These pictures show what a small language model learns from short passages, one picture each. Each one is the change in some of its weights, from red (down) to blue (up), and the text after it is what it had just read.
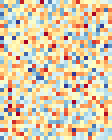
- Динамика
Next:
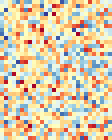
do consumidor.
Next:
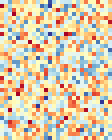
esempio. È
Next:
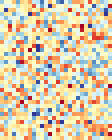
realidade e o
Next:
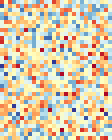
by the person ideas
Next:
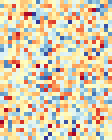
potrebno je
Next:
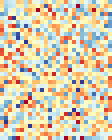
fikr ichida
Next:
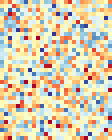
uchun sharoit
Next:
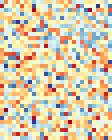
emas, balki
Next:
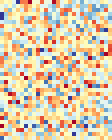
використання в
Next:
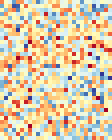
e econômico
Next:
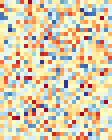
тесту було
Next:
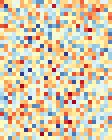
Contextos V.
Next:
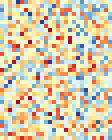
va madaniy
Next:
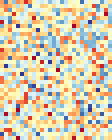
ensino das Leis
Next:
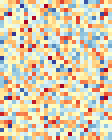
evaluare a
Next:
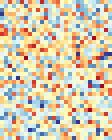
что они умеют
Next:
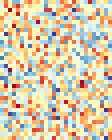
rivojlantirish zarurati
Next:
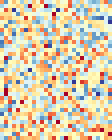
yo'q edi.
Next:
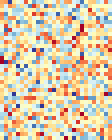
DT M DT M
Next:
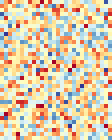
maxsus pedagogik
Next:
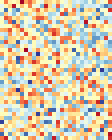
for 7 days,
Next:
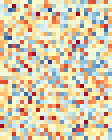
trachite è una
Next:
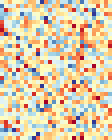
Mi estrategia de
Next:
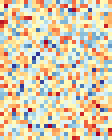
decenni. Le
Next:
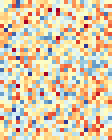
darslarda olib
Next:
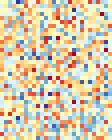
inleiding van
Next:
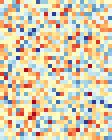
e lo si può
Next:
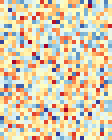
organização frente a
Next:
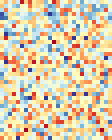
в себя
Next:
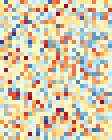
y el sujeto.
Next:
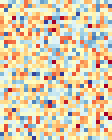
plusieurs parties :
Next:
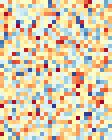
pelbagai, di
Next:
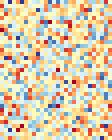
Masalan, uning
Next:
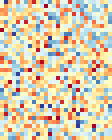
Yassaviyning asl
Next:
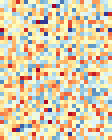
propor reflexões
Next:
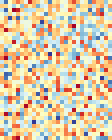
procedentes del
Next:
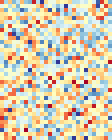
et contextuelle de
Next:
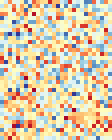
93. Despre
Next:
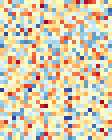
элемента его
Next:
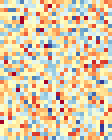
população, em
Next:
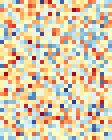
del Consejo de
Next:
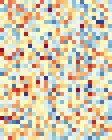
nari” deb
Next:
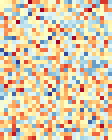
fazem presentes na
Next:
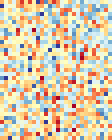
example of a
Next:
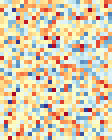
aigus ou bien
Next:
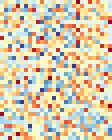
keng targ‘ib
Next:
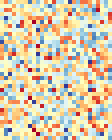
la capacidad del
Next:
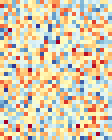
cittadino e
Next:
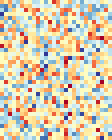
para a saúde
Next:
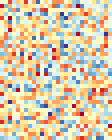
assistência social,
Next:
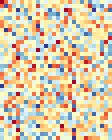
Mason илк
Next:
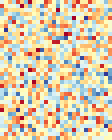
turbin IP,
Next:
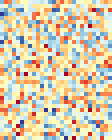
investitsiyalar uchun
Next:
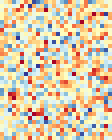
Elaine. A
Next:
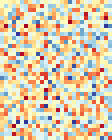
do dinheiro.
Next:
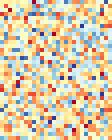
Esto genera una
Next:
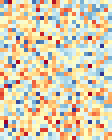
van eischer te
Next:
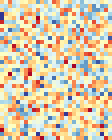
uma empresa é uma
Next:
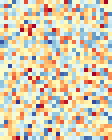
війни [4;
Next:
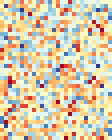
education*. In:
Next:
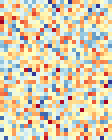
are rarely
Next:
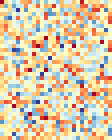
Teaching and
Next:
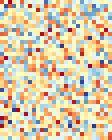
dankt sehr
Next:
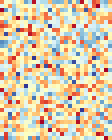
днем она
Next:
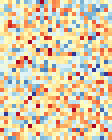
chewing and at
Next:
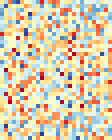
+ ca să faci
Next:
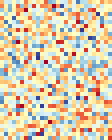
“A Megera
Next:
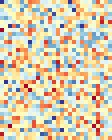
kabi buyuk
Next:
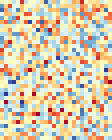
es crucial para
